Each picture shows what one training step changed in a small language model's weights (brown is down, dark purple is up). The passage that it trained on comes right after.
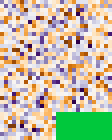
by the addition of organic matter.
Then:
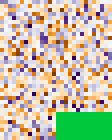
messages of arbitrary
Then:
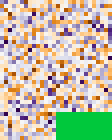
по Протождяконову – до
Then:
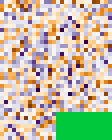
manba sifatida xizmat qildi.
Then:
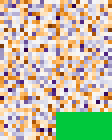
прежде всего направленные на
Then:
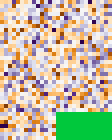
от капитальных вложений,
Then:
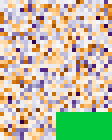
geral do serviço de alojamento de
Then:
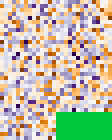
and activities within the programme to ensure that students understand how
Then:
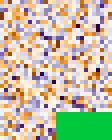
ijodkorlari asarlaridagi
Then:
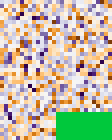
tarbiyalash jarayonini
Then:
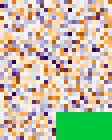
facilities that plays a vital role in creating
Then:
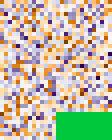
markers to measure PZQ resistance.
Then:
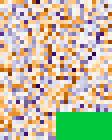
this toxicant near aquatic environment should be
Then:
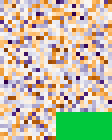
apakah pertanyaan dalam
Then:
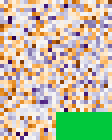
changes. ID Track Orbit
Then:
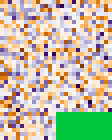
Programme: Should be continued,
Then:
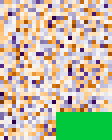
possibilities obtained a priori, in the absence
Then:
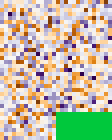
разрывной нагрузки
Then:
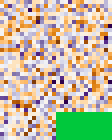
distributions are more detrimental than others.
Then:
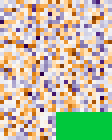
radicalmente eterogeneo si
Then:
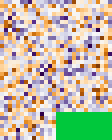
e-Hospital have brought healthcare
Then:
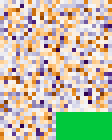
for easy identifiability and increasing chances
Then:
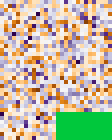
future satellite mission development - Develop
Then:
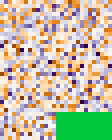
detecting Brucella antigen.
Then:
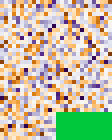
comunitatea academică a
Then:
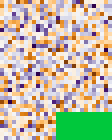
existence of the object in the world. If
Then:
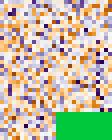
oleh pemohon, sedangkan
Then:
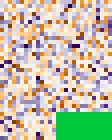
The average length of stay for the
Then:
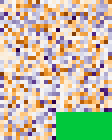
benefits for agriculture and industry, including
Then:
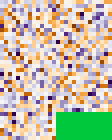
tuyg‘usi”, “Milliy
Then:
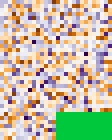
se ha configurado cognoscitivamente
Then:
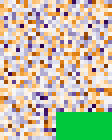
наблюдения. После
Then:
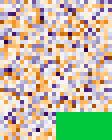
CSE CIC IDS 2018 The
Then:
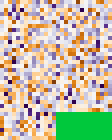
Symmetric Spaces / V. V.
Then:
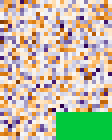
business success. 2. Literature Review Information
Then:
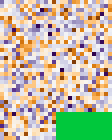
collaborators.³⁰ Globalisation depends for its
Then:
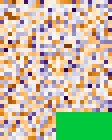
mayor o menor presencia, ante los
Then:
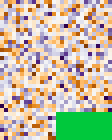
acarretar sanções civis.
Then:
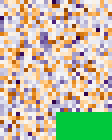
rendez-vous. Pendant une
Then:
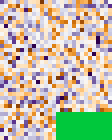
the attainment of high output voltage at lower
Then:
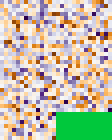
this section. To distinguish the original
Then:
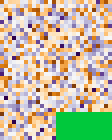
підприємства Джерело:
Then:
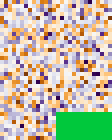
возраста (%) Биологический
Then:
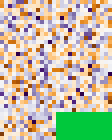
kentsel mekânların ayrı bir
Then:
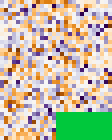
Total 100 Mengacu pada
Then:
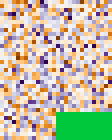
por lo tanto, como un objeto
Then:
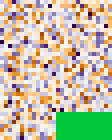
a tertiary hospital in
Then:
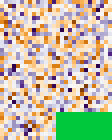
*ACTIVE* tests. It is only
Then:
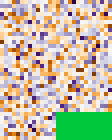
indices in India using symmetric
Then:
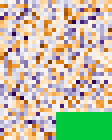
aux particuliers Retraites
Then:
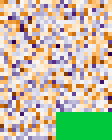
were evaluated. Therefore, it possible to understand in
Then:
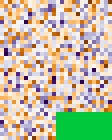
уравнениями; - приведением
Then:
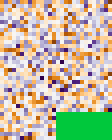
humanos. El predominio de temas
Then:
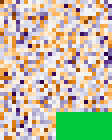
și a numărului de tratamente
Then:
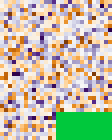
Buckland, Ronald Day e
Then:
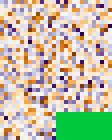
42. Results: Out of the
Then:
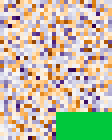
how to use them effectively. Keywords:
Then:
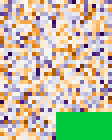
or more individuals (competitors) who are
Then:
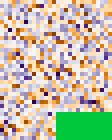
поверхности проводящей
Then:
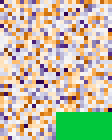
non-invasive alternatives to serum
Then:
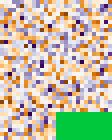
1.2 Statement of the Problem:
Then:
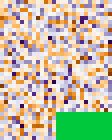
we argue and so does not need to consider
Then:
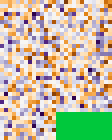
O'zbekiston olimlari tomonidan olib
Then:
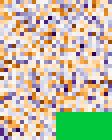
any farming is prevention of a decrease
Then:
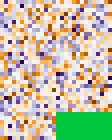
asoslangan bo'lsa-da,
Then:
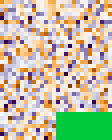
of 175,968 identified records. The sample
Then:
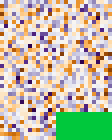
and effectiveness metrics [6],
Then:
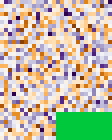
reduction of cupric ion vs. log
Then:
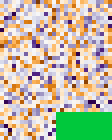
ko'proq farq qiladi. Til
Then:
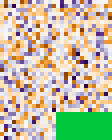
o desenvolvimento de ferramentas
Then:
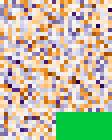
kapsamında ise 21.
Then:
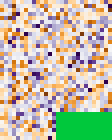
sich, dass der Balkenabstand
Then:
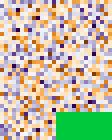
goods and services. In this case, LDR
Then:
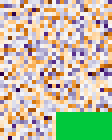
для них важны тактильные
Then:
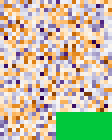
literatura de los diversos autores sobre las
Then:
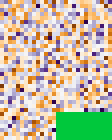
me ha permitido conocer aquellos
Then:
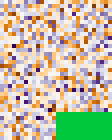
Agama mengenai permohonan
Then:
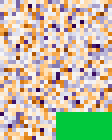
Fundación CARTIF (CARTIF
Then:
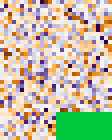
bobolarimiz ham o'z davrida
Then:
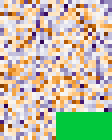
Jalil ziyoratgohlari
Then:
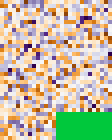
we are very transparent. Each one of us
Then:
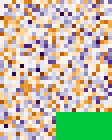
et al. [14] Yak milk β
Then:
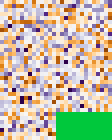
- Растительные ресурсы
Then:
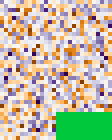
X.A, Azizov S. V.,
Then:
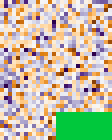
quiz questions can always be selected and
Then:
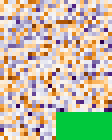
project, the coordinator commits to: 1.
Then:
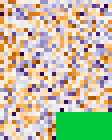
a munkát. A két
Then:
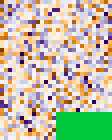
gapdagi o'rni tahlil
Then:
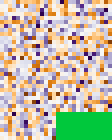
Україні збільшується кількість
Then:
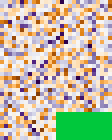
through binoculars at a body of water.
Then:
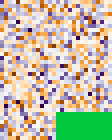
growing IoT vulnerabilities of modern
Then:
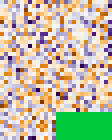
and kept in a dry clean place.
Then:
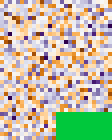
par semaine des pommes de terre et
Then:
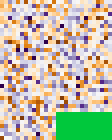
have developed around teaching collaboration to leaders
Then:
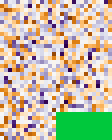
V.Exa. como tambem o
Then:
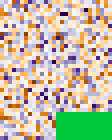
(13) and rotating the vector
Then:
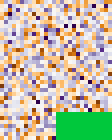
sessions (S1, S2,
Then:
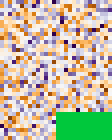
edukacyjnej Ptasi Raj,
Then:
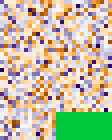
Functional Mapping of the
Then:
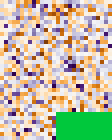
software is also available on CD for
